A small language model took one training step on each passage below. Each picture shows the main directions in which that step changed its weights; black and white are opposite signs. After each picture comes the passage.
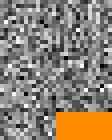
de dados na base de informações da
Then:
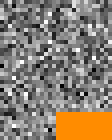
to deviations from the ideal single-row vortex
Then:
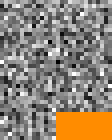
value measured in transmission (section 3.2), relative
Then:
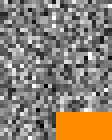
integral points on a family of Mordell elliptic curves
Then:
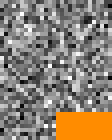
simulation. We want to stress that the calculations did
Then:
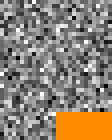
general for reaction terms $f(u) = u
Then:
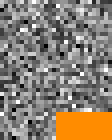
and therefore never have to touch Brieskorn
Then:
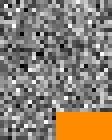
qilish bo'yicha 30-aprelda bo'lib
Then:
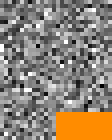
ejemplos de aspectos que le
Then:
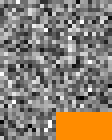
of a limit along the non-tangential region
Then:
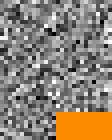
This article focuses on the information about the work
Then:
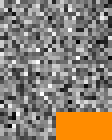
no maximum limit on the mass of a stable configuration when the
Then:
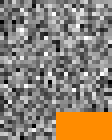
a range of highly entangled quantum states, with particular
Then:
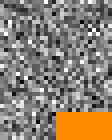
\tableofcontents \section{Introduction} In
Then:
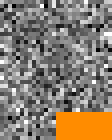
- [22] Міжнародні
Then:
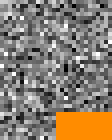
III) 25 ^a Предучилишна
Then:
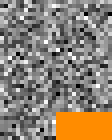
$[1,n]$ Sinai's walk
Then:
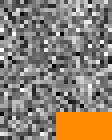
услуг. Результаты показывают, что
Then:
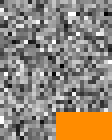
it is not difficult to verify that $$
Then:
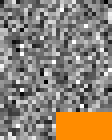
the cosmological parameters are assumed to be $H_{\rm
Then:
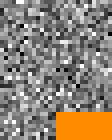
directly the pattern of a single event without averaging over
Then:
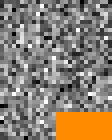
principles. The following observation is useful in the derivation
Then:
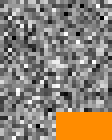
числе сейсмика по X и
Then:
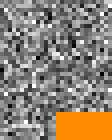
fields without any reference to a space-time. To give
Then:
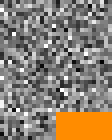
\subset \ker \psi_W(\cdot,
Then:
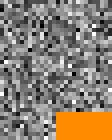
кузги буғдой экиладиган
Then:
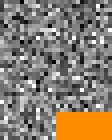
steps on $[0,\Delta t]$ using a low order
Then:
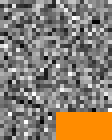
}$ and $a^{\prime \prime }$ are identical except
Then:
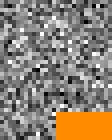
основной общеобразовательной
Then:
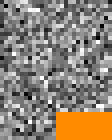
sustentabilidade na gestão
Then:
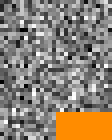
penalty \cite{zhang2010analysis},
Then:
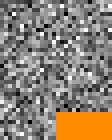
bolalarning xotirasi endi shakllanib
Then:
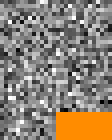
\end{equation} The concentration field $c$
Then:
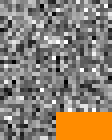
олинган авлодларида
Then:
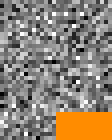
The relative angle between the ion source and puller was fixed
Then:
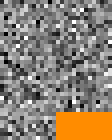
zaskoczenie. Z jednej
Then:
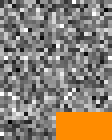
a novel quantified error formula. Previous research
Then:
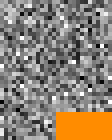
should be $m_e^2$ as it gives
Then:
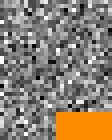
controletolerantie is dan voor dit
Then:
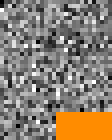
is not difficult to see that $$1 \notin
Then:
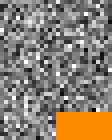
méthode de recherche à suivre dans
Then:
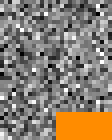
necessidades metodológicas do inventário.
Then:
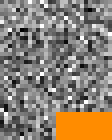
personajlar yoshi, kasbi turlicha
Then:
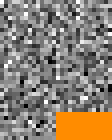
values are square root of elements in $B_k$.
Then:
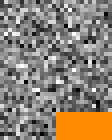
reduction of an energy cost \begin{equation}
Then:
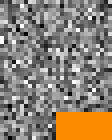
be used. We introduce the idea with a simple example:
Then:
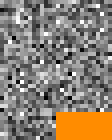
References 1. Agarwal
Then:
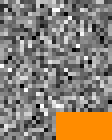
la persona mayor como sujeto activo de
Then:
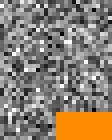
necha ming yillik tarixi davomida
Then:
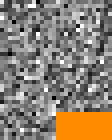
that the assumption of a closed shell core
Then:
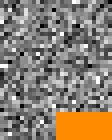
the first integral \eref{new}, one ends
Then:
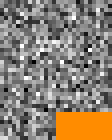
It is seen that thus the resultant net
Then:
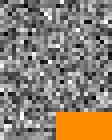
step to the same vertex, the pair gains a factor
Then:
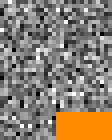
Masalan: tirnoqqa zor,
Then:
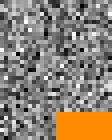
раньше не думали. Мы
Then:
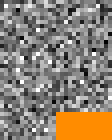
1\}$ into a $K$-dimensional simplex
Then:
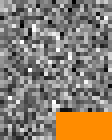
three or more vertices of type I, or of two such
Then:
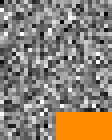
and $\phi _x$ is invertible for any
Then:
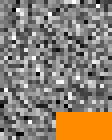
of prime numbers, which is proved in Section 3. The
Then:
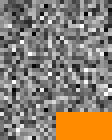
Социальная деятельность 23 22 Другое
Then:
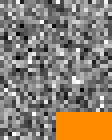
certain sense. We have \vspace{.1in}
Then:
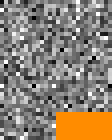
quando mi generò; oppure non
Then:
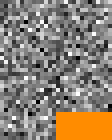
Nilda. (Orgs .)
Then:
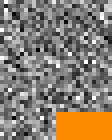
we construct the topology on $\scM_d$. If
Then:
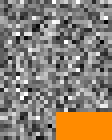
i.e., the system experiences an
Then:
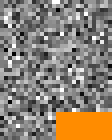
and $V_{-1}\perp\catw$ imply
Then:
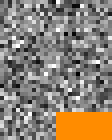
намоён бўлиши орасидаги
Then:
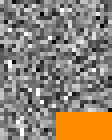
included analysis of scientific literature, normative legal
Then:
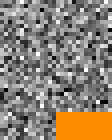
the previous messages that might be needed to understand the
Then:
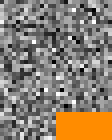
echter, dat er ook nog
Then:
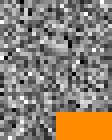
Richard Stanley plotted the zeros
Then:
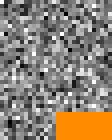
și semn al voinței Sale
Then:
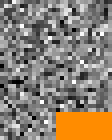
field decoupling condition one should require all terms in
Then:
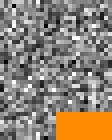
optical depth of the galaxy is extremely low. At
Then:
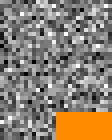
R. M. Towards a knowledge-based theory
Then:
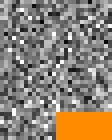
$t\in (0,\tm)$ according to
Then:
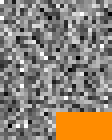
input layer considers the context window of $11$
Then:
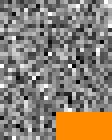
consisting of hyperons and antikaon condensate and
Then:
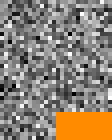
низкий коэффициент
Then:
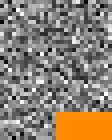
цілому. 3. Залучення
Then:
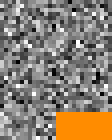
géographie de l'EPFZ a
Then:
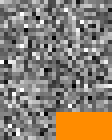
such that $\Psi_k\longrightarrow f$ uniformly on
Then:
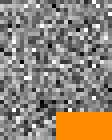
как появление всякая новой
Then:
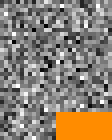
\da 0$. It follows from the same argument as in
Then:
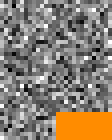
do aluno. E tais habilidades
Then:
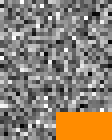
estruturas construídas. Para
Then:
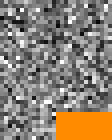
Rameau souterrain horizontal et
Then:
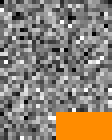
and $\lbdisp_\order$ is again zero.
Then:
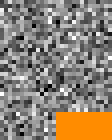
%trivial. %Locally, a
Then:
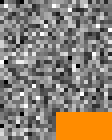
of Applied Psychology* 108
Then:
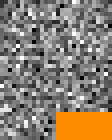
the field of trade in the territory of the
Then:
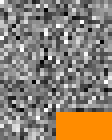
5. Individual epitetlar –
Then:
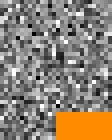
an audio clip where the initial part is the
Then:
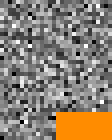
is certainly puzzling. \item An alternative
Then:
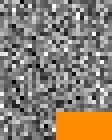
de la Nación, con fundamento en el
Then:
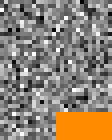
onde suas prioridades foram repentinamente
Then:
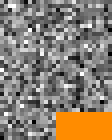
space can be constructed to be significantly in excess of the
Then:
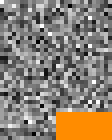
is clearly visible. Note also that some information is
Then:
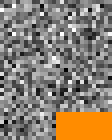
передач, координации работы
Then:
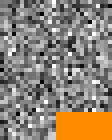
страдающего неизлечимым
